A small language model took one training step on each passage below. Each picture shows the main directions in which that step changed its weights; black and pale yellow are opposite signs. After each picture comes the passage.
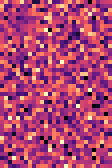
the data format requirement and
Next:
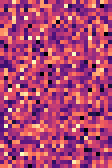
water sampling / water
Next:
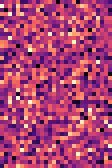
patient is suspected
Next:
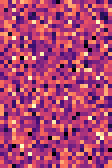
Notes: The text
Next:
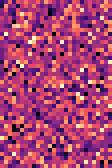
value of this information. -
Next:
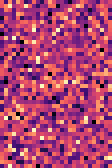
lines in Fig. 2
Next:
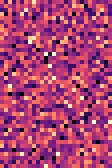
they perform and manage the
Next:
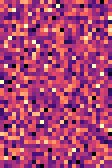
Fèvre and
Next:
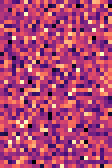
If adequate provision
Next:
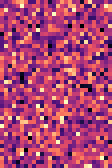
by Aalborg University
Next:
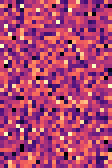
practice must reaffirm
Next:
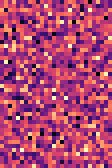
increasing complexity of human
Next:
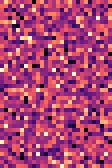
multi-level process which
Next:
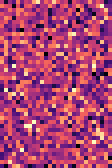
and then act upon based on
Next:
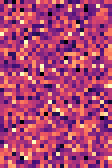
of various elements and
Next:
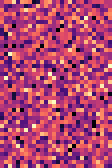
explore the negative correlation
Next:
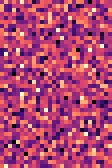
the need of individual differences in
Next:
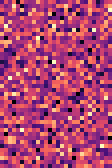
were prepared under the
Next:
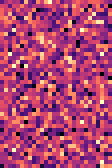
N – type emitter flow
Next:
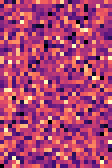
of RAM. These requirements
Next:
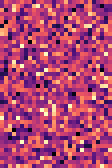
classical approach and the PM
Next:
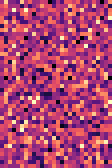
Red Foxes,
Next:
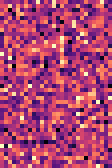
finding is observed in green
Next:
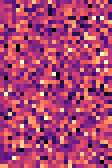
data and do algorithms to
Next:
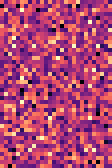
for Empowerment of
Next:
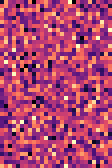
examine how strategic planning
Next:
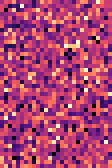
teacher receives for their
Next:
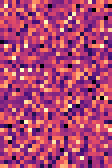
(100th place in
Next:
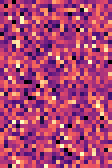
Market Capitalization
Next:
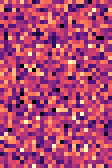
the majority of errors
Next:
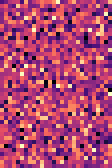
& Correia,
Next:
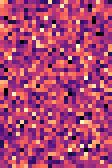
segment marked by the
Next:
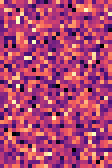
subjective accounts
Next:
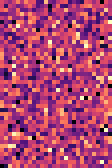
number: D2.6
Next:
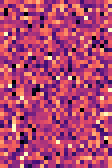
Stenosis artery
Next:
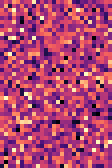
Each expression’s
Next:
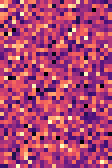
MCPS Associate
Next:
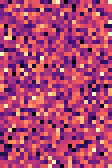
In particular, the existential
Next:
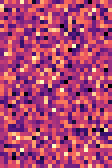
the Department of
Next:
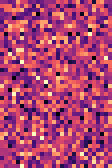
beauty, with
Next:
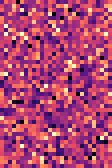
were the functionality, and
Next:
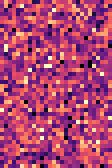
revolution 4.0,
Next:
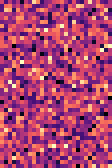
the one, two and three
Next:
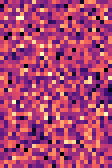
the rotor contact,
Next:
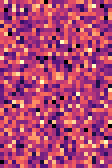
cells, and wave energy
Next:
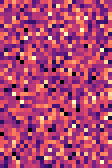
digital capabilities.”
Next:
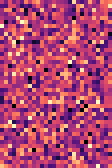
In what playing zone
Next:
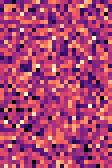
the appraisal of the
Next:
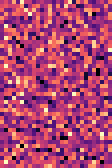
researchers themselves.
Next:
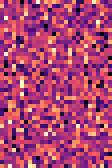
and architectural
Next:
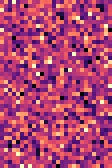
more likely to lead to
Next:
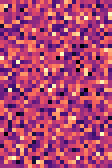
digital economy in recent
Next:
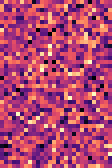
the data collection methods were in
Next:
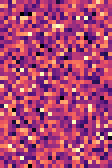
to address the numerous
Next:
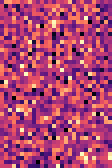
incurable bacterial
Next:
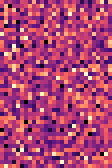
Current Signature
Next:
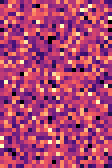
is unsatisfactory
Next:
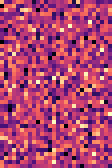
(Arp et al.,
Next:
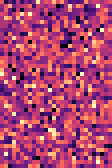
of networking equipment,
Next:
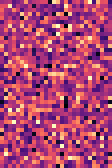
linguistic identity*.
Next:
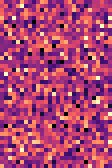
spheres of social life including
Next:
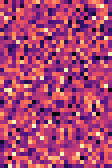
and retaining them, through
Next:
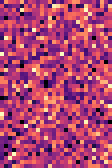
the trend of the relationship between
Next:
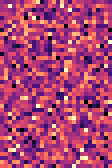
term is not a very old
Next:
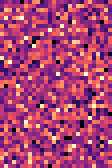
the same prepositional
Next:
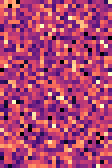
in lakes. For
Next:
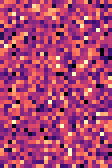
change. This paper presents a
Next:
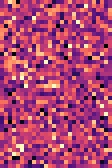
in concern for the children and
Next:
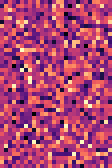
32 years old while the
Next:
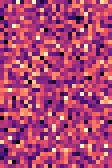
institutions had no particular focus on
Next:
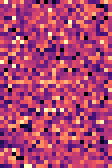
and matrix failures have
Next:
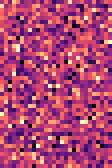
on accounts of the
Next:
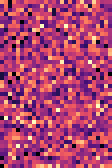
V) -based clause as
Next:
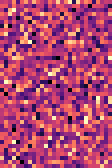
Max Min Height of
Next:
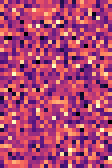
further efforts will be needed
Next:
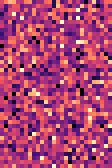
aimed at identifying
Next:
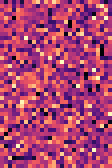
and the route map
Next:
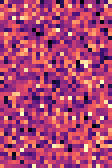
1: Position of
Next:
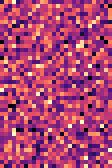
key [12] Step
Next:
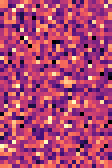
So an effort has been
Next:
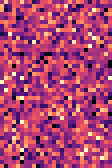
the second captures images
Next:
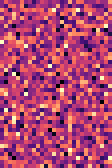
should be accepted. A
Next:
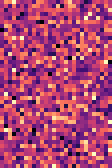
oil and gas prices
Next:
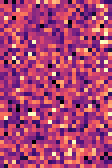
and morphisms are
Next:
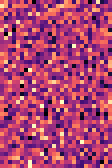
government benefits,
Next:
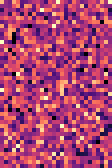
all soybean samples was
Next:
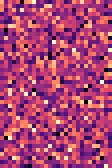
nitrate concentration for
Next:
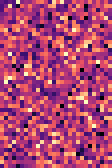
in solution have been studied in
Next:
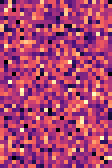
of Forensic and
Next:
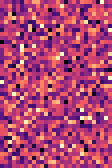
100 Employment
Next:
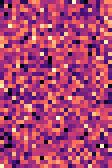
third instalments.
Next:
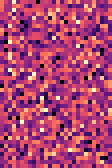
forces exerted by this
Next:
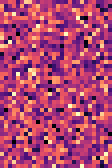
very time consuming. Therefore
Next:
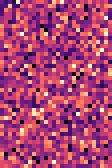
in a glass mortar
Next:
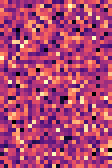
to naïve
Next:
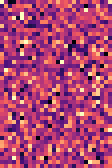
with Fuzzy
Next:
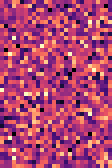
strike effects: how
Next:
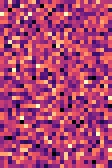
distinction between metastatic
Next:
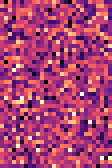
and skill shortages.
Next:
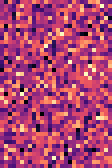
models and sequence models are
